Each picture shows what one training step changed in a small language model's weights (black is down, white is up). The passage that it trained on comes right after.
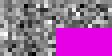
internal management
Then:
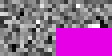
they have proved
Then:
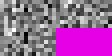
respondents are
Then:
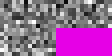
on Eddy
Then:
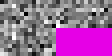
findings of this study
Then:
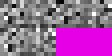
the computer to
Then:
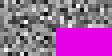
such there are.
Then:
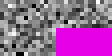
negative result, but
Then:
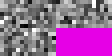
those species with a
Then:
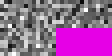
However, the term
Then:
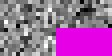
detector design:
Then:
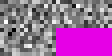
of SC and
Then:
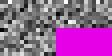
recent result of
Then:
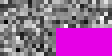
For higher resistance
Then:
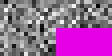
fixed, so in
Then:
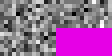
for outreach
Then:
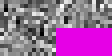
the accuracy of
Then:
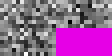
institutions to
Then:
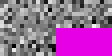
this point is
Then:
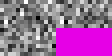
attack path is the
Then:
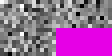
random number x within
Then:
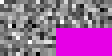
This results in a
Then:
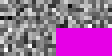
in \eqref
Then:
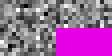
cases for the
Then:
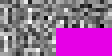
cell, marked
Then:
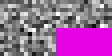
experimental solutions
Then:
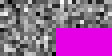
there exists an
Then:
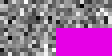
Work is
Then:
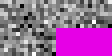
give two quantities
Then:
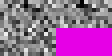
edge detection and
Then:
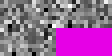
via them. This
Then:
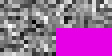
the full procedure of
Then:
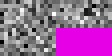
prime square
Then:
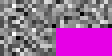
of dominant
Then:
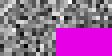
by the type of
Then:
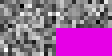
it is compact in
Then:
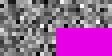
vector space. Suppose
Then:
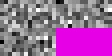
pushy we
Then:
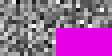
we obtain from
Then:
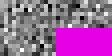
are completely
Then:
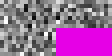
and performance in
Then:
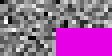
$g \in
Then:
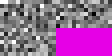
of (the weight
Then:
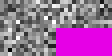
case 1. In
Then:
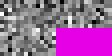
a contraction
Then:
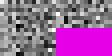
only if the simple
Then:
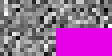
uniformly positive
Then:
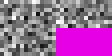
on developing a
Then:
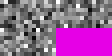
It should not be
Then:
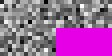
range 3.2
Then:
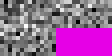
dynamic nature
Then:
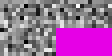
of metal
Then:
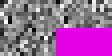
the transition in the
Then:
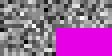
of Normal
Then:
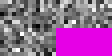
the following result
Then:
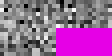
one hour prior
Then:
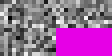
on the set
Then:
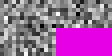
refers to the
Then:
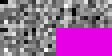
phase of construction of
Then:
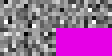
out in two
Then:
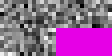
short note we present
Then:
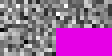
of Section 1.
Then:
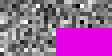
that diagonals
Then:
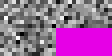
approach to the
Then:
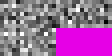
values of coefficients are
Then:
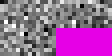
of 6th of
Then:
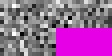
pairwise intersection
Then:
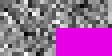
recommendations based
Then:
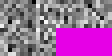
Index, the
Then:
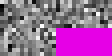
the nonsingular
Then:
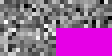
the first group compared
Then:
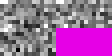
managing research
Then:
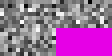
a notable reduction
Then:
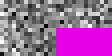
resistance reduces
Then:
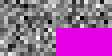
far as the first
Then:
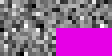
an average influence
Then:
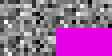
characteristic vectors
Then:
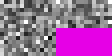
features from both
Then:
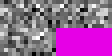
We invoke
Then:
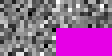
should be determined and
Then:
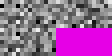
features communicate
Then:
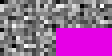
output of the
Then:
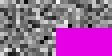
decisions. This
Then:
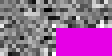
experiments. For
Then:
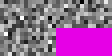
The colex order
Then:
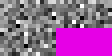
by a proper
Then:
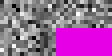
- i \cdot
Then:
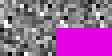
can produce an
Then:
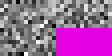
we get an
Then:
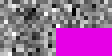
behavior occurring in
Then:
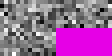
a lot.
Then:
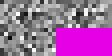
Pi for
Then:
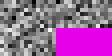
consistency of the
